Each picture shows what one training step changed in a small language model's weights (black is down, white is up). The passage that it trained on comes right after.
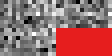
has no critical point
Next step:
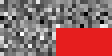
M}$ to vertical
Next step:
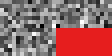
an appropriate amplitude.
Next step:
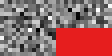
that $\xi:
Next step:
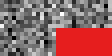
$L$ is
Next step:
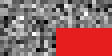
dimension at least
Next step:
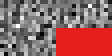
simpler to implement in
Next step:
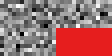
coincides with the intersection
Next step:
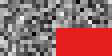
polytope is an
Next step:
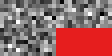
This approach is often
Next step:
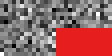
semigroup $T$
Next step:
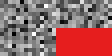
energy region of stable
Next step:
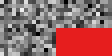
I$ are pairwise
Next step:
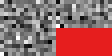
that $G$
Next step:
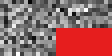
following results, proved
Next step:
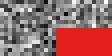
proved by reducing
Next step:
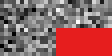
their bounded variance while
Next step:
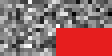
if and only if
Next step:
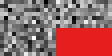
reduces to the
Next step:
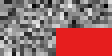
$$ which is,
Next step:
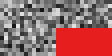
reduced, or,
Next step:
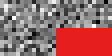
third moment), but
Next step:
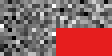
$W$. Define
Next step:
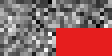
More generally, we
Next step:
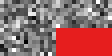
external flow
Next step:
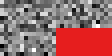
a corollary of the
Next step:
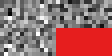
describe the optimal strategy
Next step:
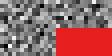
to first demonstrate the
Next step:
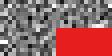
to be an open
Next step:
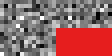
probability measures on
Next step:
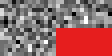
allowed a simulation using
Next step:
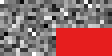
example, if configuration
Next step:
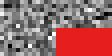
many {\it irreducible
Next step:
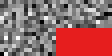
system {\tt
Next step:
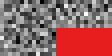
Indeed, at any
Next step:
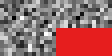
pure braid, it
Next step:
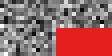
respective points is
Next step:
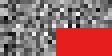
not periodic, a
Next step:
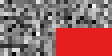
that $N$
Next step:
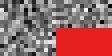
measure we can study
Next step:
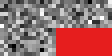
The process ends when
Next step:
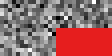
use our results to
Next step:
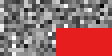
each other and with
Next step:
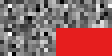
will be called a
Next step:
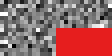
to be equivalent to
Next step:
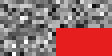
Proof of Theorem
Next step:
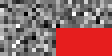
applications. For
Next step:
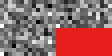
$R$ is
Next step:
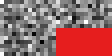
between the completely
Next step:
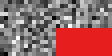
We remark the following
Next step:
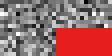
an equivalent definition of
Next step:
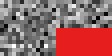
sheaf satisfies Serre's
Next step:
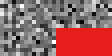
consistent real solution
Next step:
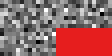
for finer and
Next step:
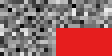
will use the same
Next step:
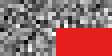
should induce its
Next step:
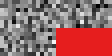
in black have an
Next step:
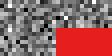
extension to an operator
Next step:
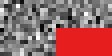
required. In those
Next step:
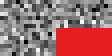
the unitary in
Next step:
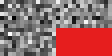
over to the continuous
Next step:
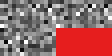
\leq s
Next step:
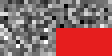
We will construct a
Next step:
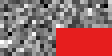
It is sufficient to
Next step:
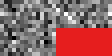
$\zeta$ extends
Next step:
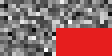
discussions for the
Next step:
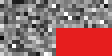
mad families without
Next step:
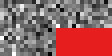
relies on
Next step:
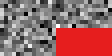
monodromy representation on
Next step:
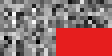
does not hold for
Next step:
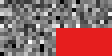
a closed interval.
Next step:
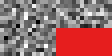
this method leads to
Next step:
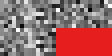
encoded by the
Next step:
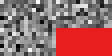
adjoint to the operators
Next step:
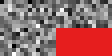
there exists a presentation
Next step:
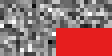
this case its degree
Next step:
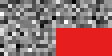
half of the
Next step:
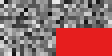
-- that is,
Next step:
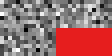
the transformed residual
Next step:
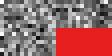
between the same arrow
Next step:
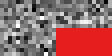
terms because the points
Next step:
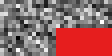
and independently studied by
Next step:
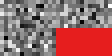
of a control system
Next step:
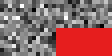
prove Proposition 2,
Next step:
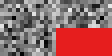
of $F$
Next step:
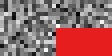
system we used on
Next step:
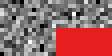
arbitrary rank. As
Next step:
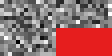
that has a
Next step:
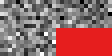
the concept of
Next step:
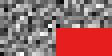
formal power series in
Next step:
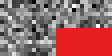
means of ergodic
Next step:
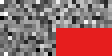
to the frequency
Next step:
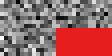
the theorem that follows
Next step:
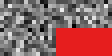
Then there exists a
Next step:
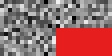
correspond to the three
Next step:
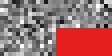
their tensor powers)
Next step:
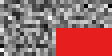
using the results
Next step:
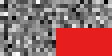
to linear quadratic stochastic
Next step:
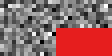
likely to
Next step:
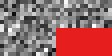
section, we consider
